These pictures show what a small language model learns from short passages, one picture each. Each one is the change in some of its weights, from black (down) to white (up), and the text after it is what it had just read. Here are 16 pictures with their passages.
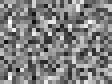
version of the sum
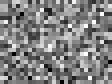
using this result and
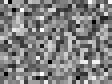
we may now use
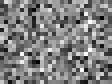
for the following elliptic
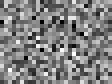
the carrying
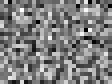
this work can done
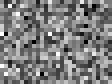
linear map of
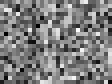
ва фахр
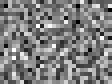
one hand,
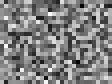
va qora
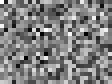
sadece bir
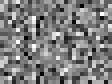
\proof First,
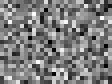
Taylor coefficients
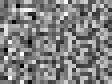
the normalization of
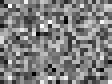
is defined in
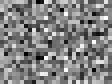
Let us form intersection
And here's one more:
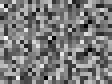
ring of dimension two
